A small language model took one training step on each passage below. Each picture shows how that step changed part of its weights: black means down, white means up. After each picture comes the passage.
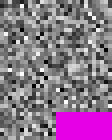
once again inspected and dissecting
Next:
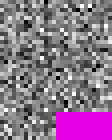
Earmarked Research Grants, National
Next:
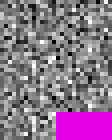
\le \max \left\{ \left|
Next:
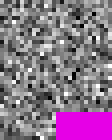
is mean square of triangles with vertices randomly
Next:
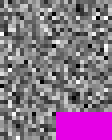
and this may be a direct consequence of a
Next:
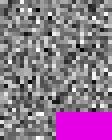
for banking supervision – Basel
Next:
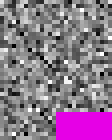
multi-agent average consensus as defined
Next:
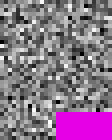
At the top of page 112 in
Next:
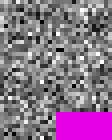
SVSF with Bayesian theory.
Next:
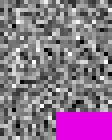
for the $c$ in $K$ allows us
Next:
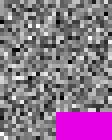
In summary, there is good evidence based on
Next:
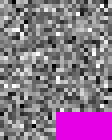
review of the original *P. miles*
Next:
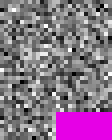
'Entrepreneurship education:
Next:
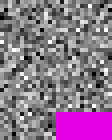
arithmetic (e.g.,
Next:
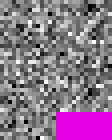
optimal profile explicitly. It follows from the chain
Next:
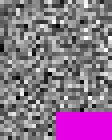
implications of the obtained results. II.
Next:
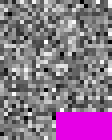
both biological steps required to synthesize
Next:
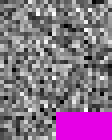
for thermodynamic purposes. The
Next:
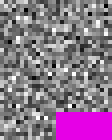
of Tm³⁺ doped
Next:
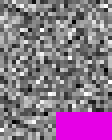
was well-studied, but existing
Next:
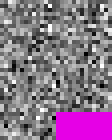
of regular functions on $\hat G$ is decomposed
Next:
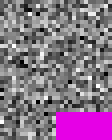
An Extremal Argument} Suppose there
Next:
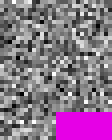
Transform}) is true for every $\Im
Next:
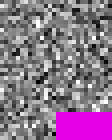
will try to provide tail bounds for
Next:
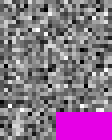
highlight a persistent gap between the
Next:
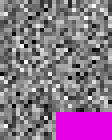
there notions of inspiration or inspired
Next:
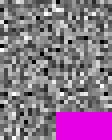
Abstract This study aims to design and implement
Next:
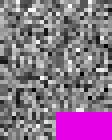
dragons. The success of the
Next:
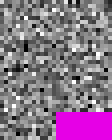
antiviral drugs. In the present
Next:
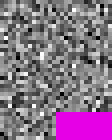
the state, through a government agency or independent
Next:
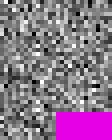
which is extremely vital for any meaningful
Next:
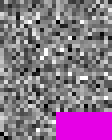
abstract idea. Having to
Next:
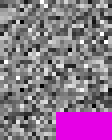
for deriving weights assigned to the
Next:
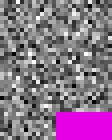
respect to the average values of Adequacy of
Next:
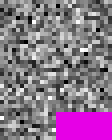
takes values in $\pi$-multigraded
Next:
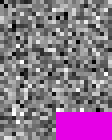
difference is not significant in left handed subjects.
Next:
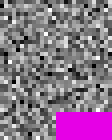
of 18 bar and the lowest feed concentration of
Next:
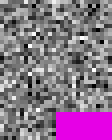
Software (equal); Validation
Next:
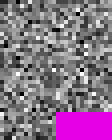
F-ratio - MSB = Mean
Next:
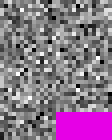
root length, 4.55 mm root
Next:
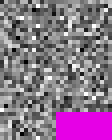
since 1946. *Journal of East
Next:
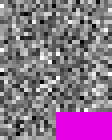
Programme Director for the
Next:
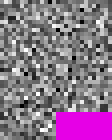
equivalent to the inclusion $y\in
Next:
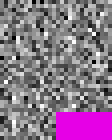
than the rest of treatments from GS30 to
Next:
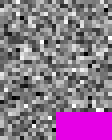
an expression of love for oneself and
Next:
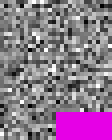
use valuations, ideals, special kinds
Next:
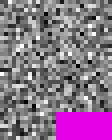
the Riemann surface are called {\it defining
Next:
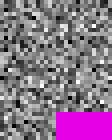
hydrogen sulphide and the
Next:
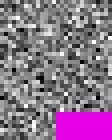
have very deep connections ever since
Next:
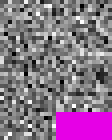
Theorem \ref{thm1} along the line in
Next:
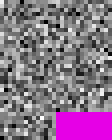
therapy and vitamin D levels
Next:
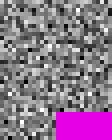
context of almost contact metric structures. In particular,
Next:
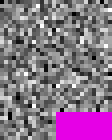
of the disease are necessary and would give MS
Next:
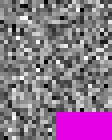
on drug release. Thus conclusion
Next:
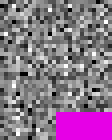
of light in locally anisotropic media
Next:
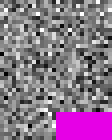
industry. This necessitates deliberate
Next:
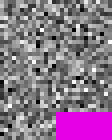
(AMOC) would substantially
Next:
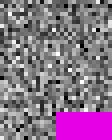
FP FN Table 2. The performance evaluation measures
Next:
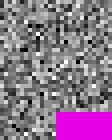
objective lens (20 X) of a
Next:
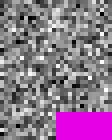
A}}\label{section: proof A} Let us
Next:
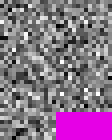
4 times in $G$ and $G'$,
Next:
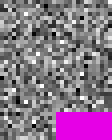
by changing the concentration or conditions of each variable
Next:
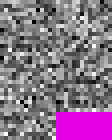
a normal adult grain. The small
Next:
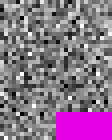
we see \[ [\Lambda_\omega,
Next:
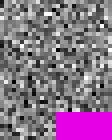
expression given by Theorem \ref{thmb}.
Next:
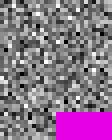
I have never heard of it. Now,
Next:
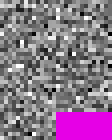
Liquidity signifies the firm's
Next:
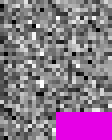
the flow direction, for each experimental simulation.
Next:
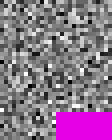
the two independent $2\times 2$ systems
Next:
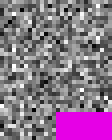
business performance; - Or they may understand the
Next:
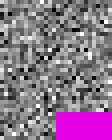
Practiced by Local Communities
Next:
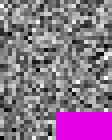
be an upper semi-continuous function
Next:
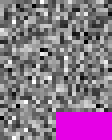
dividing by $1-t$,
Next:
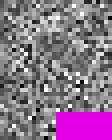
be generally very poor, though respondents
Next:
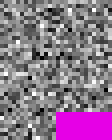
"Cash-less Society:
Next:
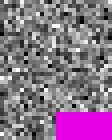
\section {\bf Introduction and preliminaries
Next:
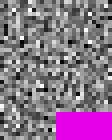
of $\alpha$ and $\beta$. We now present
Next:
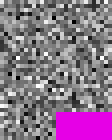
cosines and compares with the formula
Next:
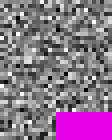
a sustainable alternative to fossil
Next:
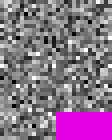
closed unit disk: \begin{equation}
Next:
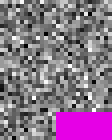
N$ matrices of the form \begin{eqnarray}
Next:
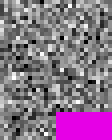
vector $u$, that is, the set of
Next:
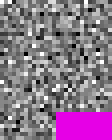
life better for our people. 86) The
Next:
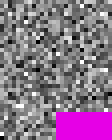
: **V**alidation Fo :
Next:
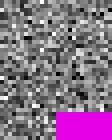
The cladogram further incorporates the
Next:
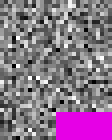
friends and exciting science, without which
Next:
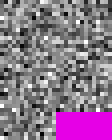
process. \textit{Annales de
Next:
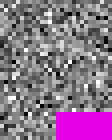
identified in the longlist. For each
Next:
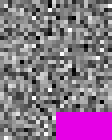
of measuring the filling time of
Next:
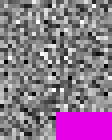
for real-time analysis and detection of
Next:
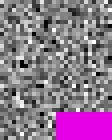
(a universal constant) times the square root
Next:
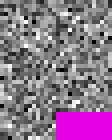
the problem of LASSO applied to only a
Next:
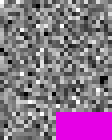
Nevada, USA*.
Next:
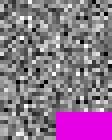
firmly embedded in its disciplinary
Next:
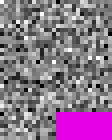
The Wick quantization is a positive
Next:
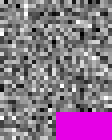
Keeps than in other locations in
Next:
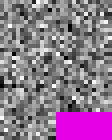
glass-ceramic matrices are
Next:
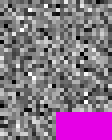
\subsection{Proof of the main theorem: Composition
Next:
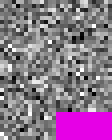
extremely sensitive to initial conditions, and an
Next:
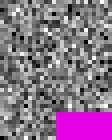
on a 9 point scale. Factorial analysis
